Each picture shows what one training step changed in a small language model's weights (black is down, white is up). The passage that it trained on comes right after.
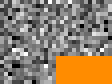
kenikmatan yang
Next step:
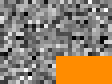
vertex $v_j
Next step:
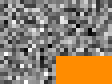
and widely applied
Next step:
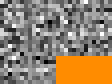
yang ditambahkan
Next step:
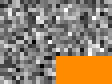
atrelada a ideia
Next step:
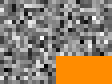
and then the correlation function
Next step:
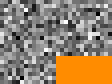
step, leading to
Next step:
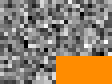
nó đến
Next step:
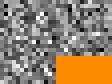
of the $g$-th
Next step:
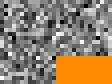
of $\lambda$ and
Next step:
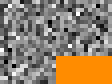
dynamic range is obtained by
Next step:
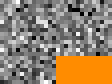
a triplet are presented
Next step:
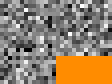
we can factor out the coupling
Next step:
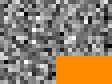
following inequality is
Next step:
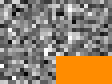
Technology program,
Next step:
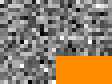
beam scanners
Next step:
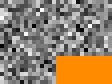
present an analytical method for
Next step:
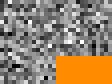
operativa. Em
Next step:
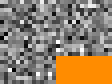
but the holography
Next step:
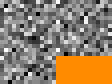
line and thus does not
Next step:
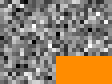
VA POYA
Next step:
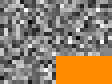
the Journal for a
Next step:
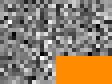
javob berishlari
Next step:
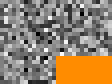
field strength, the
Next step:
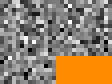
confirmed the existence
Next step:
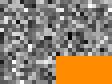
this approach has been generalized
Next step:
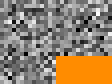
to the kinematic
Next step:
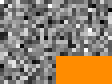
keeps the 2LS
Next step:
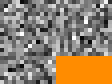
application layer is the
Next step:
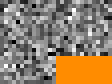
specific element [15]. As
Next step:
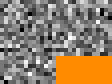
first REM phase at
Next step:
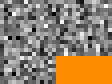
диаметре -
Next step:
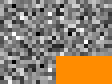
can be analyzed to
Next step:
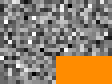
де лікування
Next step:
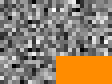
de la muestra
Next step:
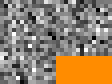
in which GNSS
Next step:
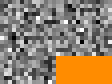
given by the Gamma distribution
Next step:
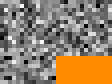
text files or
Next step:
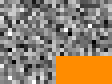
3. To assess the
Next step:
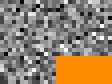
da der Freitod
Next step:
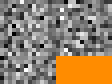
Alți autori consideră
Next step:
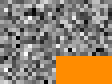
into Uzbekistan,
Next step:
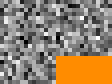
paper is organized as
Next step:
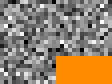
nazariy bilim
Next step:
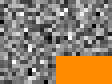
space has been expanding
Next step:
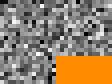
diziam que estas
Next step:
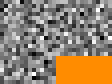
medida de saúde
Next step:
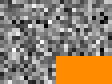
another driving factor
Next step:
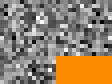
of the simulation box.
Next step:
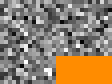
is reduced through the critical
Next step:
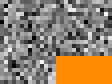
density of both gas and
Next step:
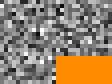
can be written as
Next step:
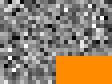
The future of the
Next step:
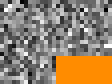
Review // Physics of
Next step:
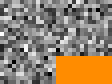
is obviously different from
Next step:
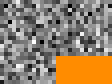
observer is not
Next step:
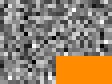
channels in the context of
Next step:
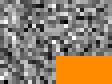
0.63 when segments
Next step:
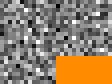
the line flux varies in
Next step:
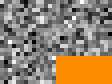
з хворими з
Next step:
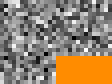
que todas as formas
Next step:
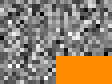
user can request the
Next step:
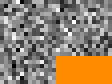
presents the results for
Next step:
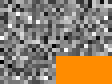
chemical vapor
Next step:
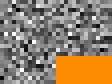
shown to be important to
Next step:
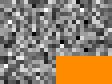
the specific climatic
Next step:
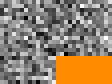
is the subject of
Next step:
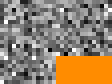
миске, или
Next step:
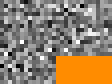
mass and width of the
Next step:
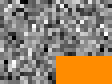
Nm and density of
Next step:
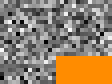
to a direct strongly first
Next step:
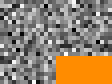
ainda continuamos
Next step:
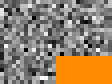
and reporting cadence
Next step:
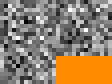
and atomic site
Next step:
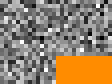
this optimization problem is to
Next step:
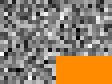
[3], в которой
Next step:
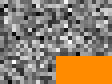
could be used to treat
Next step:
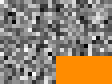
el alumno supere
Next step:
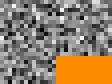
account for the time dependence
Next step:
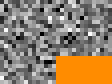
will consider a specific set of
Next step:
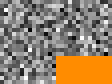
varied. We can
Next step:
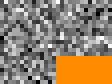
ta'lim maktabining
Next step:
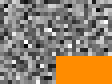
performance will only be limited
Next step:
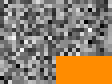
around the MSTO:
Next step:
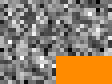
of Technology and
